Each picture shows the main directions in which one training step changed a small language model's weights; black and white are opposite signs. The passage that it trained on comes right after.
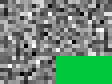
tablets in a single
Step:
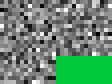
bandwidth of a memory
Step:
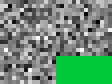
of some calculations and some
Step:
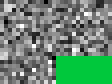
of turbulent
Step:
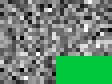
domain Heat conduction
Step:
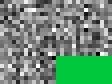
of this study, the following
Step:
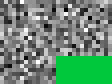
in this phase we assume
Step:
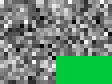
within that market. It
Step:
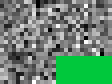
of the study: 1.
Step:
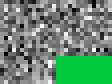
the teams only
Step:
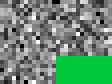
content for blocking
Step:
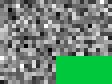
then only activity can be
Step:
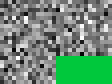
long short-term
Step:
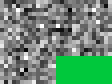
the opacity code
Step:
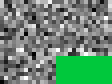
on local systems and performing
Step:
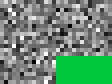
subject area in which
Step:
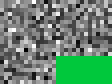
predicted state estimate.
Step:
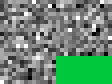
blood sample was
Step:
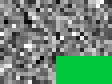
relevant websites
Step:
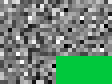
- **Dynamic
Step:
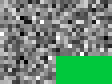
complete analysis based on all
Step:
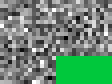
molecule due to a
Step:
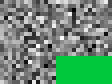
the past, models of
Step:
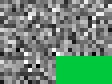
selection of the sample,
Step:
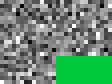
existence of a
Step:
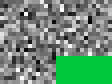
number of cases high enough
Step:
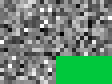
of Tehran
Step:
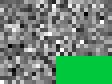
data points were obtained by
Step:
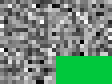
to increase the authorized
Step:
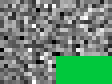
information on the size and distribution
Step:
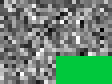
in comparison to
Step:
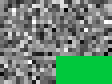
a neat period around
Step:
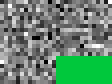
bubbles that
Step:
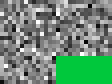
while reproducing its
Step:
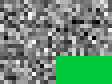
of current practices,
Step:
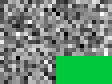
Productivity ranged
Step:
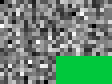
a single relaxation time
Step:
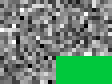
suggest that, even
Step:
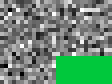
the problem by finding out
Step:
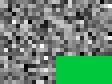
results after applying the
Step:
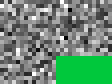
move comes in the
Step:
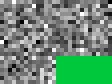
bias and promote
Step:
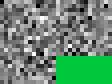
that the department of
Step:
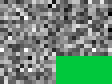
logistic regression
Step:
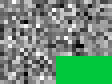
results in essentially
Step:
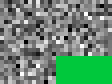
datasets in our study:
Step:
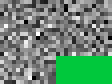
\end{equation} where
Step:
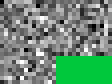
that the phase of interference
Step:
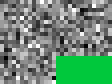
the functionality of the
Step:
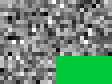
routine. Two
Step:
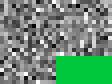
field up to 28 T
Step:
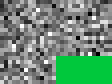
from the mean response
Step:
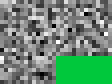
reason is that the method
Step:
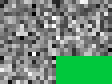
EAR) IN
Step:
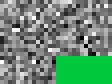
secondary muons which
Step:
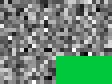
in situations of
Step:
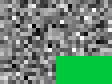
unit increase in influence
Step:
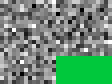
opportunities for
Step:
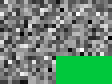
be overcome related
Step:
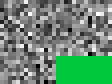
of each selected sensor
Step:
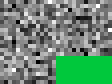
SM particle has a
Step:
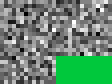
I wish to thank
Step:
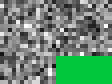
gain spectrum is
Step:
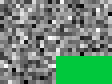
graphite surface.
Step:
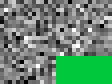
the intensity. There
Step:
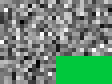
Andean countries
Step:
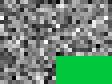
to prevent its
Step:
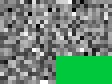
aspect ratio
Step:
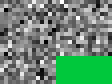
galaxy images
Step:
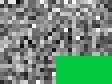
figure. In
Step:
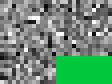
This independence is
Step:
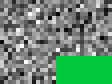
direction. The line
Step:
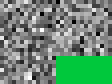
and come out at
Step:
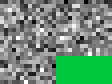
middle class students
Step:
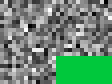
due to higher collision
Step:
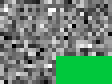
fluid (positive
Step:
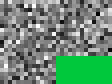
be seen from the
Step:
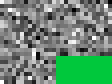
junction based on
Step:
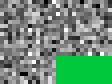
- Exploring the
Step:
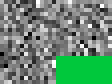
on the findings, the
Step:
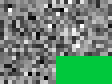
cervical structures.
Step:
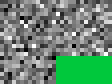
prerequisite for
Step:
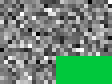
methodically and logically
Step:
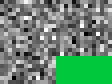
\dots$, but
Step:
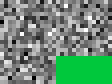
$a$, LV parameter
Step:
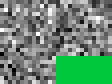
that one could do calculations
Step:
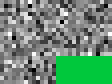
characterize the multiple
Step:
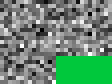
tail for recent
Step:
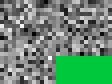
of the superradiant
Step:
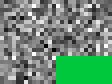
Among all potential
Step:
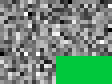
process, selection of studies
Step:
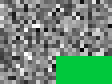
wall: $dE
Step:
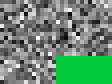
of neutrino
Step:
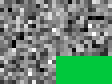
stars that are present in
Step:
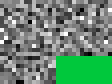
identify the inputs
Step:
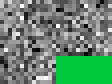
$\sigma$ of the fit
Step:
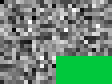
the cyclic group
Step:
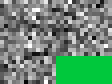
expansion, which
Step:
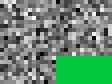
theories which are,
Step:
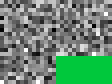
to possess a UV
